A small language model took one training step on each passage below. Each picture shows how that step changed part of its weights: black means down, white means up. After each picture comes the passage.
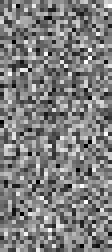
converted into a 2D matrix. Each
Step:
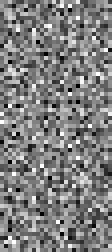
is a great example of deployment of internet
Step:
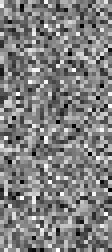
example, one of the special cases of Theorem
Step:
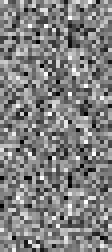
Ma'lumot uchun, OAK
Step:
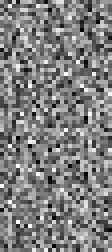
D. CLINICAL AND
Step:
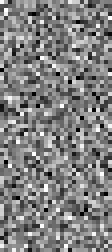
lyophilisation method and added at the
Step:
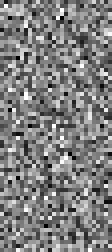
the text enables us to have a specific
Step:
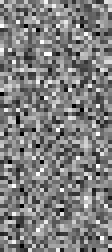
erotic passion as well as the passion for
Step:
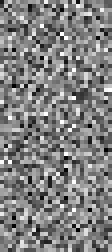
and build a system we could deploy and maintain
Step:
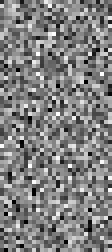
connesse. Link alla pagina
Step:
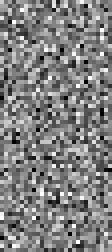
participantes subrayaron que ChatGPT
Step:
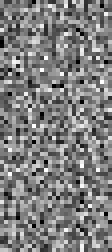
Para tanto, propõem que a elaboração
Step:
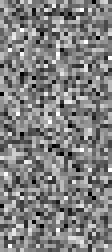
ko'proq yechim topishga
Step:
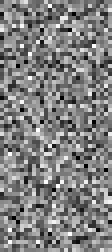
small satellites [1]. Among all
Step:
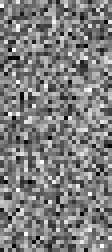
beings can assume the emotional state of the
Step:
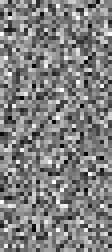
of one Seaglider (SG640)
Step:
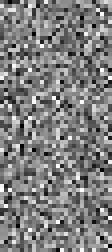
of the methods and principles of the protection system
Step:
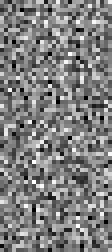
PG PCI Brunei 0.223**
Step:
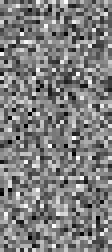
degan fikri bugungi ta'lim
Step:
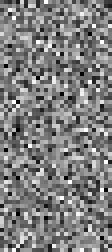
the work presented in this paper. DATA
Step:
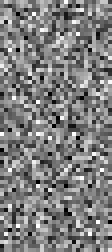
hisoblab chiqardi. Agar bir gaz
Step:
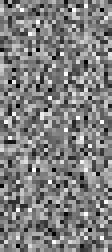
Results of the study indicate students with
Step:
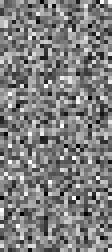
has no indication that the route through nodes
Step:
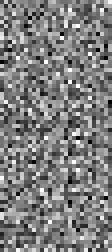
e possíveis estratégias para
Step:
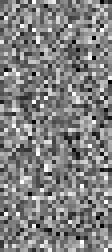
Oriente Médio, desde o incidente
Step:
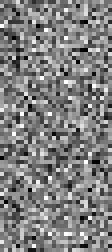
Menezes, M. (2019). Historia
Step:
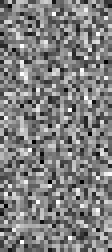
відстані – все це її
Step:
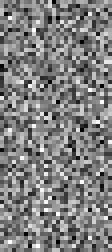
important plant growth promoting activity. A large
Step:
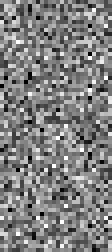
to the formation of trimeric
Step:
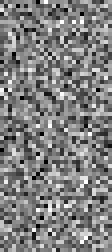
mortality. Keywords:
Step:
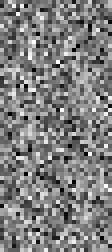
survey of the existing literature reveals that
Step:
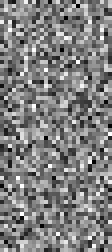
, W_y та погонної її
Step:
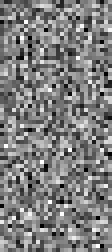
em estrato superior e da organização de
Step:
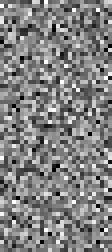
using (1) and are constant for a
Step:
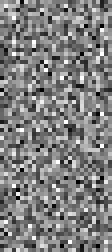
Psicólogos de Gipuzkoa
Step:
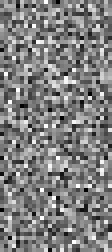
Zoologie al MEC. E-mail:
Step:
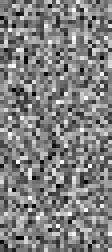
enriched growth and yield. Bidee
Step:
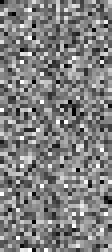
qui surveille les points sensibles
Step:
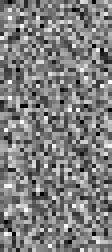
de abril de 2006. MARTINI,
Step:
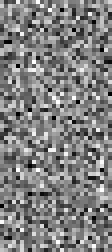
water access, residence type, media access, age
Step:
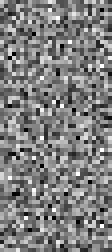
appropriate immersive technology can improve
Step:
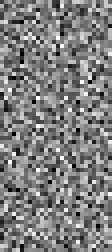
расширения бизнеса.
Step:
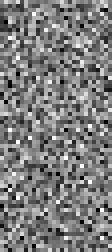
the potential to be used as a biomarker in
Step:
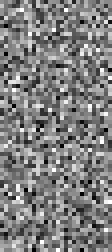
Interval for the incidence of SARS1
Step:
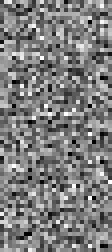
turizm xizmatlarini takomillashtirish
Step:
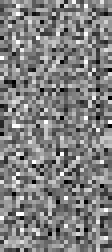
qolishi, intubatsion naychaning
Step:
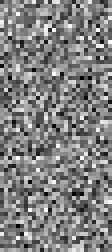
'box-ticking' approach which
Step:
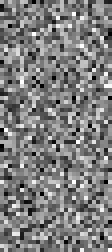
Аналогічна за змістом
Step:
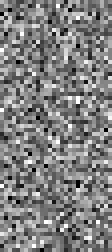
asarning nemis va ingliz
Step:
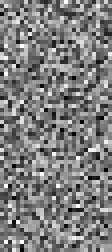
bolalarga nafaqat kuylashga
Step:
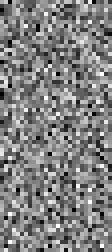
نافع بناه
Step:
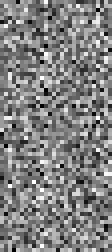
(c) description of benthic
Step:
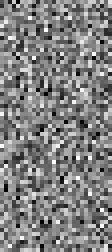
this choice is that the study seeks to
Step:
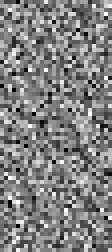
the constraints to CBAPU for
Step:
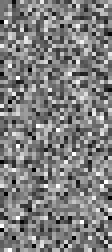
have higher organic carbon content. 3.2 PH
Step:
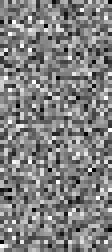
días, es decir, ha quedado para
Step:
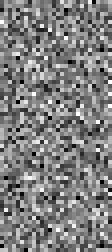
According to the results obtained, the HNC used
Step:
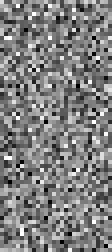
these observations corroborate the interview findings
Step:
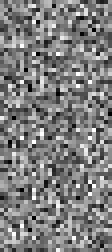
составляют специальные
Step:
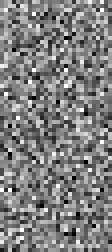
The dense canopy, coupled
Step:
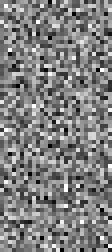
they will buy the services from the brand
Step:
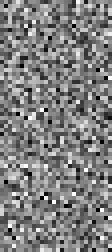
most important due to the close and direct contact
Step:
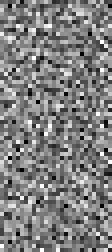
of other. According to the study by Yimam
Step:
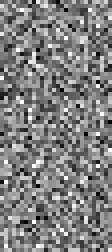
"UAE, India: A lasting
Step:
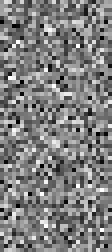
extremely few Hongkongers
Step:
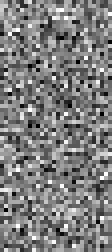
rassomlarning bahor fasliga
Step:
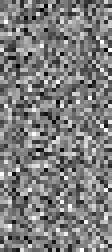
be in one versus the other with equal
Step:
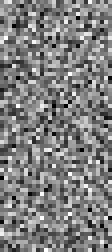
major germplasm collections of
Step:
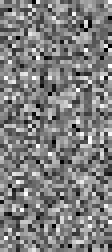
both traits were negatively associated with days to
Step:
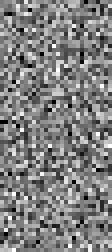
funcione la Escuela de
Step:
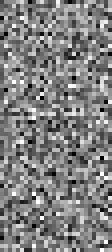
turlarini modellashtirish uchun umumlashtirish
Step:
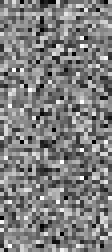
yuklanmoqda. Bu esa
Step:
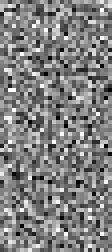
On the contrary, Ta'ziyeh
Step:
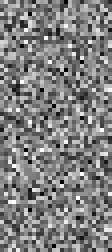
Bundan tashqari, *ijtimoiy
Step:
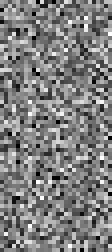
on the banking system of Uzbekistan). 7.
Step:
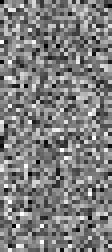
can highlight several ways in which Europeans and
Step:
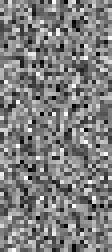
Târîh al-Qur'ân
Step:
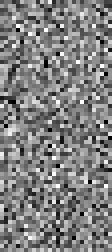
structures, the tax system and their structural
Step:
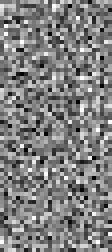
Universidad de Nuevo México,
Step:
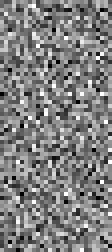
With increasing time, the current I plotted
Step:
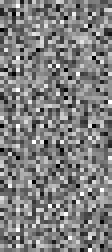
жуда узоқдадир.
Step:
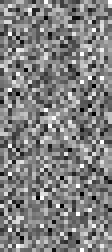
илк қалдирғочлари
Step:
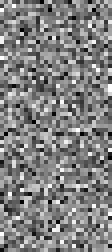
with smooth and connected WM
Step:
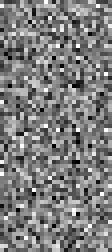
para esta demanda a sua utilização, pois,
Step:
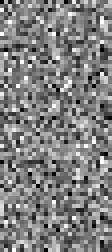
qarama-qarshilik doimo
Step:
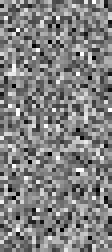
Prokin^{1,2}, Marija
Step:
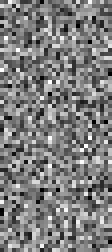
amount extracted represents nearly
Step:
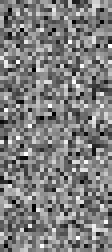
A contaminação do leite cru de
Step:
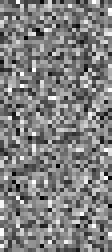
Economics Research Institute, Russian
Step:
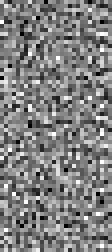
dunyoda ta'lim tizimi
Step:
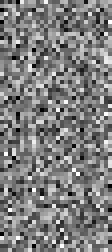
and [3]) the resulting point processes
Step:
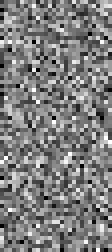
directing low technology innovation towards addressing global
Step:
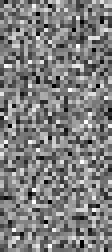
Zakaria, the themes of regret and
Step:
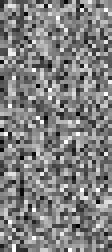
PM Regarding the Chapter 1,
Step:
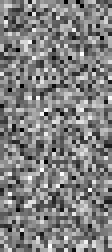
Example 2 is $[0;
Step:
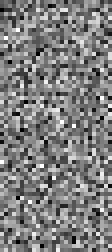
link performance against the severe
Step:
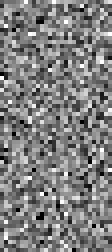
выражен в большей
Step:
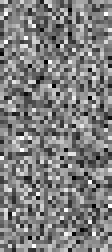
qualified chartered accountant or a cost
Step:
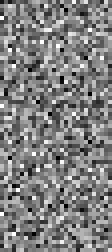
bisphenol (A) in a
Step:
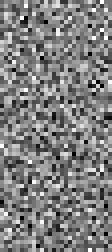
available, but unfortunately there isn't
